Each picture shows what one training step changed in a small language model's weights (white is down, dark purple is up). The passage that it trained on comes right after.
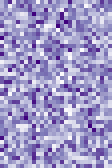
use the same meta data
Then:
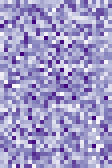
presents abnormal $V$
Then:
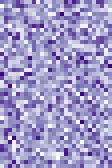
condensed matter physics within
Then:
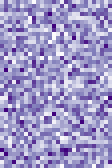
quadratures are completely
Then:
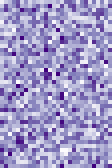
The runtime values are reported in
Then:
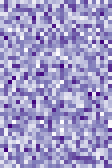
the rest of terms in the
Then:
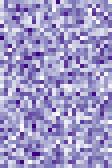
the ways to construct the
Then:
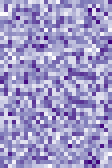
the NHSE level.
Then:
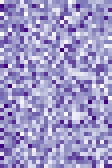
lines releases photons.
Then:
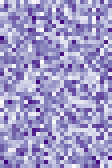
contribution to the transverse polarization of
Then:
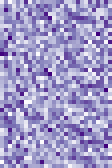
Thus, the canonical
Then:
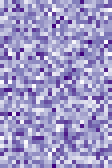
assumes that the depinning
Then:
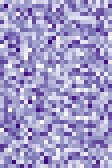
that achieving compensation using
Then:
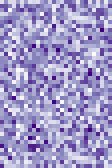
phase space of model parameters, here
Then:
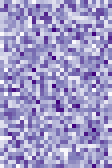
where $r$ is the
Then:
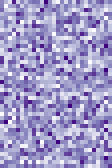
spatially throughout
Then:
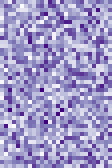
deviations from the Einstein
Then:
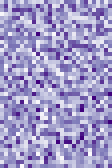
a more popular form as
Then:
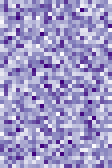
In all these scenarios the future
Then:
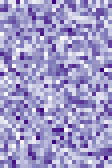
magnitude of the photosphere,
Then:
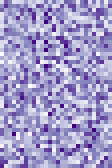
$R$ under time reversal
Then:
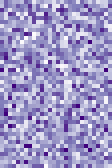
as we have seen for external
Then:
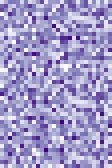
are the dominant terms when
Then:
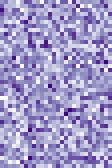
from the first toy model:
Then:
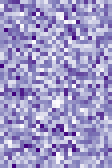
\textit{DMA}, but
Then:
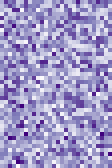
of the gyroscope is
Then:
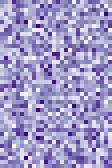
the lattice and illuminated by
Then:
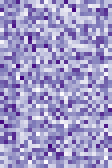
is dominated by a simple
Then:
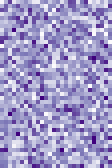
and system size limits. By
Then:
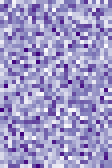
introduced between rings, the
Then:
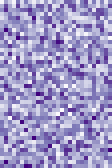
these results we also conclude that
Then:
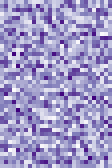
a particular incident neutron polarization
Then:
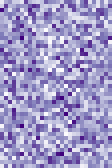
to as strategies;
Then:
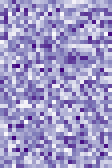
split, a new worker is
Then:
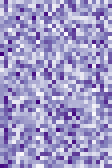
the domain decomposition at hand,
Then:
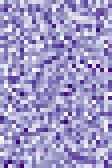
opposite sides (right),
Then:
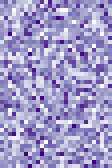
structure function \ft\ has been
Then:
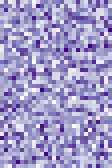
equation characterising the boundary constraint
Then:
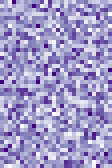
(red). The reconstructed
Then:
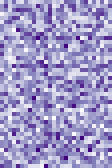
a valid context update from
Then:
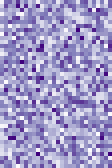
of the FM layer is
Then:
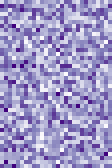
\ldots, M-1
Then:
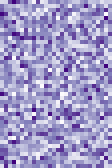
tightly related problems:
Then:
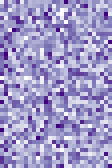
be understood within the context
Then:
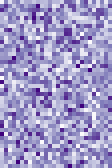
following the non-uniform distribution
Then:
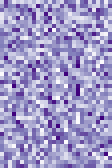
$Z_j$, which
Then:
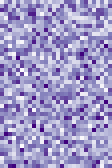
find four sources with comparable
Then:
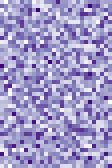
in the red and blue parts of
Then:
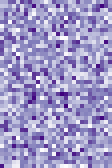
be eroded,
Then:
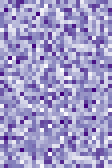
these applications are promoted
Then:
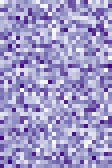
and addition, combined with a
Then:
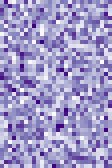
defense budget is
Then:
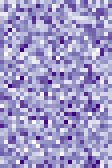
current density whose spectral overlap with that
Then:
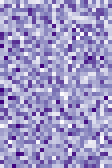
mean gas pressure is expected to be
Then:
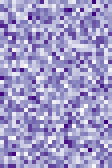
we find coupled ordinary linear
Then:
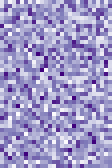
source program. While a
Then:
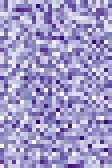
a one loop formula for the free
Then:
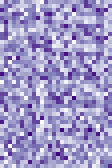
kinetic energy of each individual
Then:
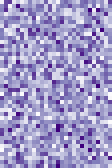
the results of the nonlocal
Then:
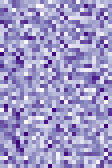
dotted vertical lines indicate
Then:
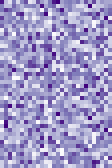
maximum (or minimum) amplitudes
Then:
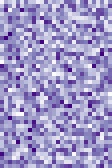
optical spectroscopic survey targeting
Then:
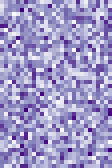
term DSC, respectively.
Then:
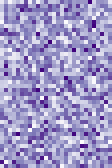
PIN number conservation.} Since
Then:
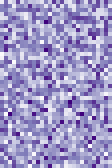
ground state energy. With these initial
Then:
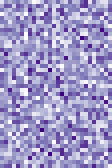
at a given point in parameter
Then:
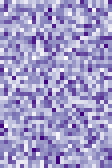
the relativistic cross section for
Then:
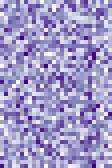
better data, the scatter in
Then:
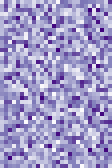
the phase space factor does not
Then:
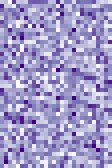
\amm\, clumps
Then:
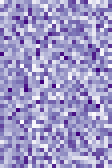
and the total number of particles).
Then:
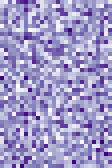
meridional plane,
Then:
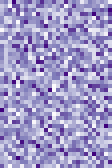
and a triangulation of
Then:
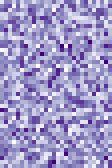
carried out using the computer
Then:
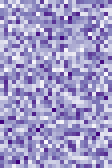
the frame bundle. In
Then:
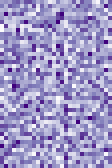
photons was already noted in
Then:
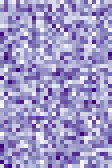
this work is the generalization of
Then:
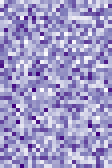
overhead, while memory
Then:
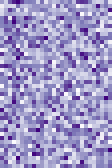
shorter turn duration
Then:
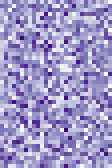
optimized by Ren and
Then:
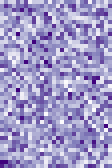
13 MeV. Moreover,
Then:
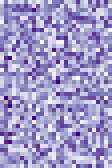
Machine Learning has
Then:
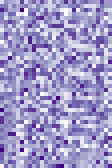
is shown, leading to pure
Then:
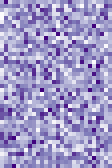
$V$ is a constant,
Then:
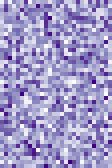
Similarly, studies on the
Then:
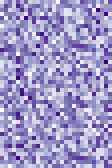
on the scaling behavior of the phase
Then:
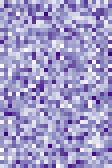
we obtain the universal formula for
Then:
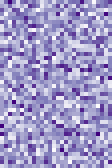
radii follow a log-normal
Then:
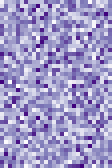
curve). It remains always below the
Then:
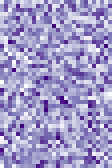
the mean of the absolute
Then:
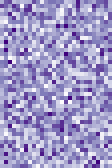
Fermi's golden rule
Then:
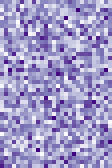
The x-axis contains the
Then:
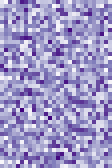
merge together and the blue
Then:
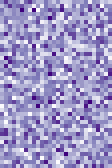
of Nova Mon
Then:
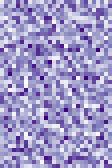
1572 corresponds to a high velocity
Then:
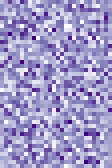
in the 5-7 (this
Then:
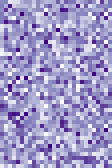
Theor. Biol.
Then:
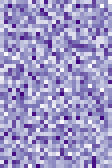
Ba122 compound is
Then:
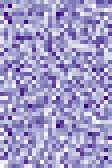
a single (presumably
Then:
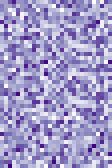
network accelerators,'' in
